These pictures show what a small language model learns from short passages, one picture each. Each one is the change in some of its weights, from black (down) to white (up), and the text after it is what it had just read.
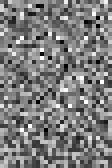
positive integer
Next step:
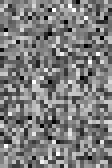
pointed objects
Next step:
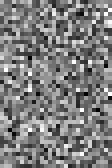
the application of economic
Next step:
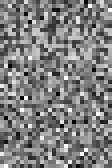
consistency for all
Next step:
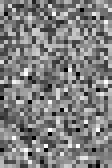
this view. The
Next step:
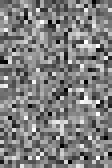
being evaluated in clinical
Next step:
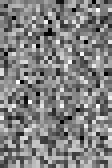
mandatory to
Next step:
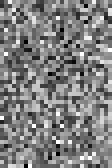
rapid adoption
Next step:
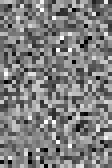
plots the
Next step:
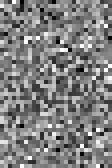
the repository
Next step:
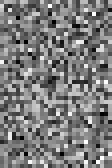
view to studying
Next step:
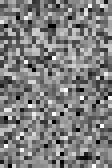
caused by air
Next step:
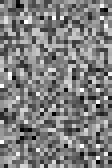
cycle only. The
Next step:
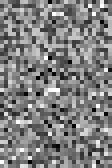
use of a
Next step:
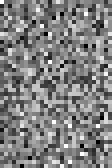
control in their learning
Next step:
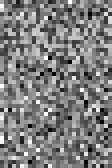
data, a
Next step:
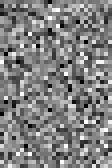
1 million]
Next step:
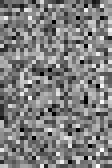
agreement No.
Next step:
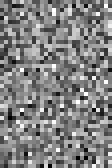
their language skills and
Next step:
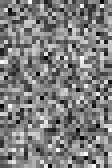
on company value
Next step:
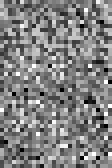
as well as its
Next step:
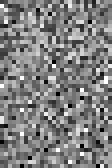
participation in the learning
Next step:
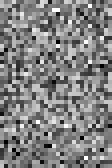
conclusive evidence
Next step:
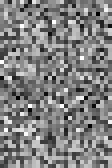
well as to support
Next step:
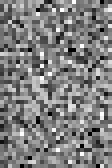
Despite the significance
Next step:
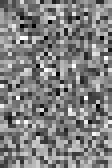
and increase efficiency.
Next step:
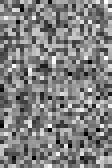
more balanced performance
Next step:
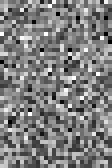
for disaster management
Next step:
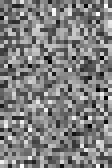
their application on active
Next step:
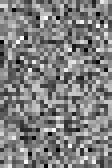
her needs. To
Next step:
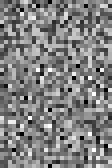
financial literacy has
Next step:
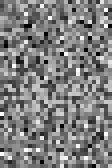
black in
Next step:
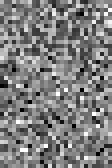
the treatment of
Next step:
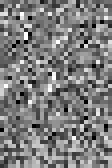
This is because the
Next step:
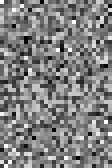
dynamic muscular
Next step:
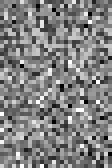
implemented especially in countries
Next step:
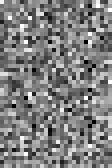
X V A O
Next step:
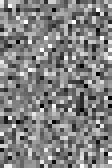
signedness so
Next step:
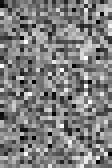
about 1.5
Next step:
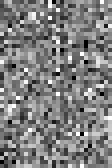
Big Data for
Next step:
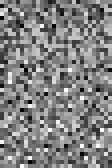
between the two types
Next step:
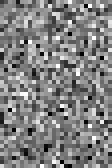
preferences influence
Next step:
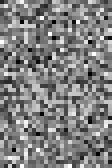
air travel and
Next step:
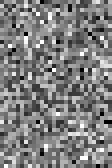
Relative and
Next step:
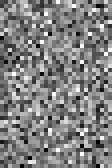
to thematic
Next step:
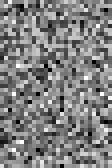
second layer of
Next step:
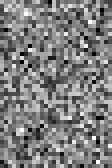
any improvements.
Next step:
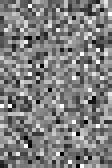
\in J}
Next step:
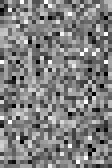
Research Organization to
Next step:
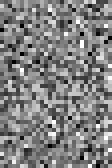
both the scientific and
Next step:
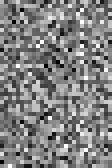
of living in Nigeria
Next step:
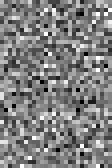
the literature-based
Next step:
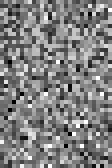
analysis and preparation
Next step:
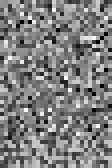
Education For All
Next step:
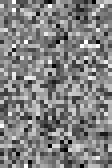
can be interpreted
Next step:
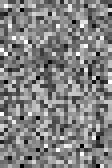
at the university
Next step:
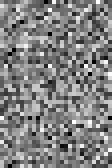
like social media,
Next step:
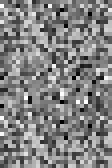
information on the
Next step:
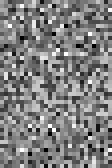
mapping techniques,
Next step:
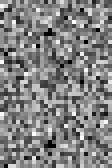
mind and also
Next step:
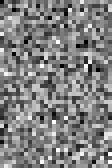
dripped into the
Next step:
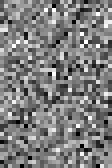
is the same
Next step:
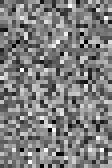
classes is based on
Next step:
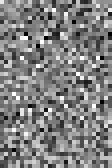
to effectively transfer the
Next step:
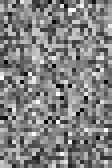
assessed by
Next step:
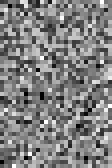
natural number the
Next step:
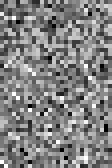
want to improve
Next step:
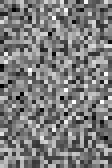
requires "**2
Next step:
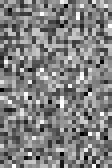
brick red
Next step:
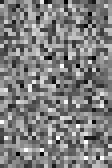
Research findings revealed that
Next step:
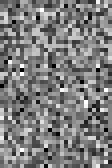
systems stability, load
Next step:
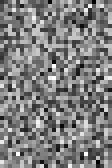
increase in the
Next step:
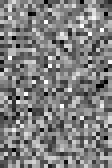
to Marco
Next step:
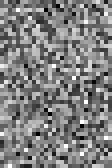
of performance that
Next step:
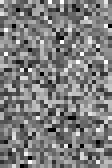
some rules for
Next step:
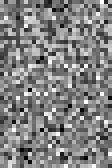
threat to human
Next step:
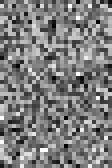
focused on primary work
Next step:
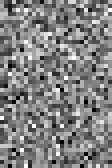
and prediction for
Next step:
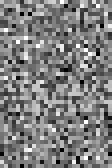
per batch.
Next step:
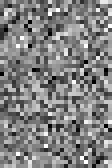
This determines the
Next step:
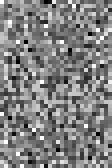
advances in
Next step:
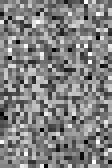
adequate to
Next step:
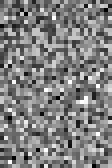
stage and minimize
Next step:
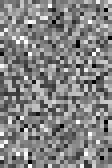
that people can act
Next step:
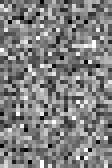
foreign language.
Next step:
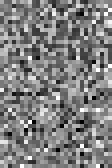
the IGR
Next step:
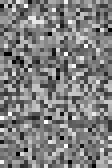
comparatively broad
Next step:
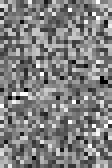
PTSD and
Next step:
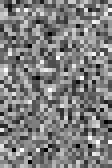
and conceptual
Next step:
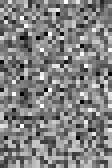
with mean monthly
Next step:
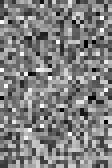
GGE refers
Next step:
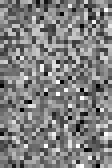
among the food
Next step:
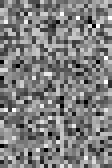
body modules.
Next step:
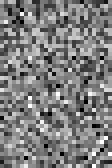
papers on
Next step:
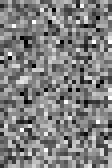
micro amounts via
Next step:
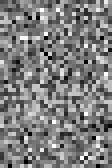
production systems. The
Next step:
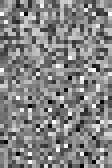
extent to which the
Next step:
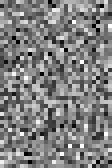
to those in the
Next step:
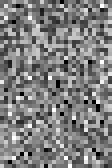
estimator under
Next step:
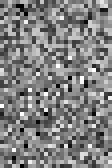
three groups which
